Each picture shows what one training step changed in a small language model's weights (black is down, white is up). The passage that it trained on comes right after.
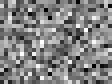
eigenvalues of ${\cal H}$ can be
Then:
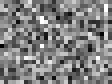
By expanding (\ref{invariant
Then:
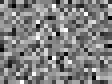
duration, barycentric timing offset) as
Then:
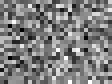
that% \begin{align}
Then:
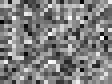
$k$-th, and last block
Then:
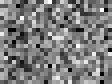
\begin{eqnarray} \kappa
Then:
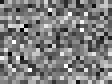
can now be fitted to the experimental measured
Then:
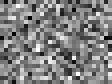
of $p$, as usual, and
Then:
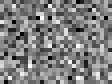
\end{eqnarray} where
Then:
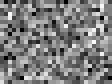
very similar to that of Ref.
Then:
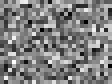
under case B recombination. A
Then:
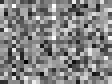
the bottom-left corner of
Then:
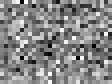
are unfortunately largely
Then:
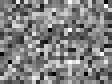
the period cannot be very large and was
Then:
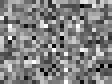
fluctuations are possible. The particles can never
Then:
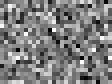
In this context, training the network by
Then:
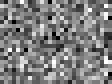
\Msol$) also with
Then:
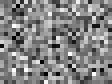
the substrate orientation-dependent activity at
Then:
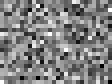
and slightly extend the results of
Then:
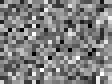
for a ``chaotic''
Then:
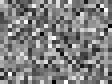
done, the results obtained so far suggest
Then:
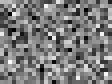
\begin{abstract} The
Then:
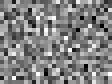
experimental limits on the electron-electron mixed
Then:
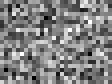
their very existence is intimately
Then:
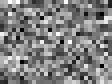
of etched Si surfaces for sample
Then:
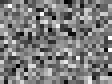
\pref{reg1} for
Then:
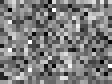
takes the individual setting where it is assumed
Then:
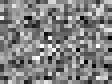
review processes to help understand and mitigate
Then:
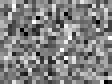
We find that our position from timing is
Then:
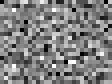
is covariant with respect to DT
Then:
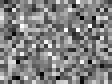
not} imply that the assumptions on
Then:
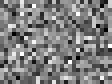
band-gap problem of
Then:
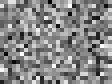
leader in such a way that each
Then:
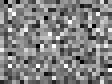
for photons. The light propagating at
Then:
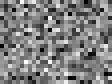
DOF result can be proved
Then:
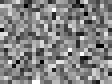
or QCD side, the correlation function is
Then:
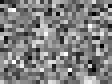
defined in Fig. 1a. On
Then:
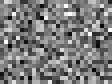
Goldschmidt et al.,
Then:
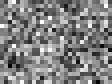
smaller than $\gamma$ for any value
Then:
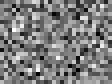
we use a standard Monte Carlo
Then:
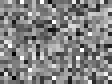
the secondary liquid on the dry film
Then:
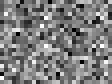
N., these proceedings (2009)
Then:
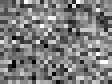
respectively. The zero subscripts refer
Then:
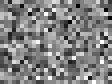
low stars are expected to be less
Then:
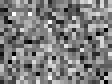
three functions like $H_3$
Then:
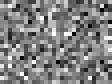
accuracy, the generalized fractional charge
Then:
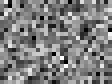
observed dust SED, together with the model
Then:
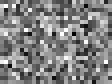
to understanding the MA of Fe metal induced
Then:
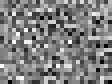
This work is based on data collected at
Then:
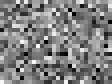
the lepton-proton
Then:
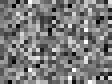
noSNfb} displays
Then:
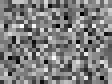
their product $F\cdot
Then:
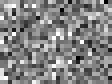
as a possible explanation of the
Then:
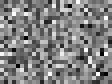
\hly{were} conducted
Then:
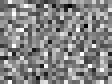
ideal transistor characteristics.
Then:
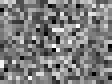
Also note that this problem is of interest
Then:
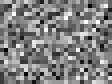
spatial resolution comparable to UV are needed.
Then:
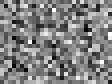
the two critical points, which are located
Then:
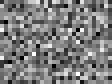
shall return to this observation later on when
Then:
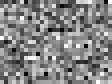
electric (TE) and transverse magnetic
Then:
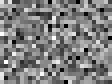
that of ${\bar B}
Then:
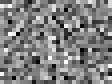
approach, the goal is to minimize
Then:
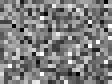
and A.~Linde,
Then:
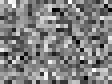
a factor of 10. The use of
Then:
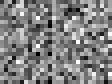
two-photon correlations with the variation of
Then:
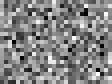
that $\delta(e_X,
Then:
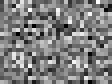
this decay. Only for
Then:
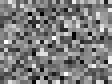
resulting theory is applied to two nonlinear equations
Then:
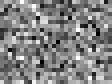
in the discussion. % % %
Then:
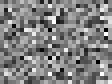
di Roma ``La
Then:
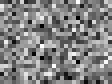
the Hadamard product, input
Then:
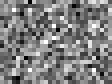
or refractory. Table 1
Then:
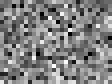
at the Pryce's
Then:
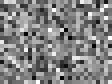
Corresponding author: Masashi
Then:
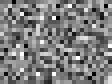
effects of higher-order terms in the
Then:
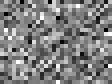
(open communication protocol), and G
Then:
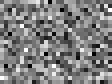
offer a unique platform for hosting
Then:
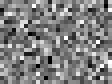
to the branches, they are excited
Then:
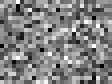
type of gravitational actions are capable
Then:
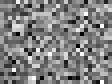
the input layer having 9 nodes
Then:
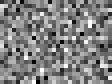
of the light curve during the decay phase
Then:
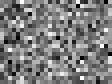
function of $Z$ or
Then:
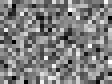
quality, as iDWT
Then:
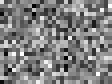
devices with the highest gain. The proposed
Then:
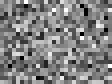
the transition density is determined only by the
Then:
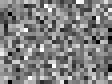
The result of the evolution defined by
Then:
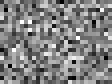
effective approach. We are motivated by this
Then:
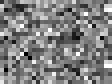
defined in the interfacial reference
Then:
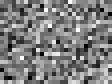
the underlying complications, we developed finite
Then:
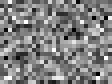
tremendously in a few
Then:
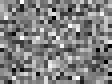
the models neglects or simplifies
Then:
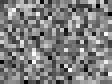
we see very little difference. The primary
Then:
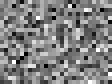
directions of motion of vortices parallel to the
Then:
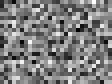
because of its featureless optical spectrum and
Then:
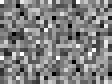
any small variation on the fine structure constant
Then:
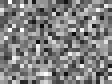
this theory describe stable, particle-like
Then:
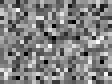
meteoroids can be
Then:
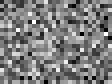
the Teukolsky equation does
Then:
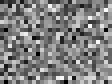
of the temperature in time. Bottom
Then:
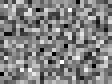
SNIC bifurcations.
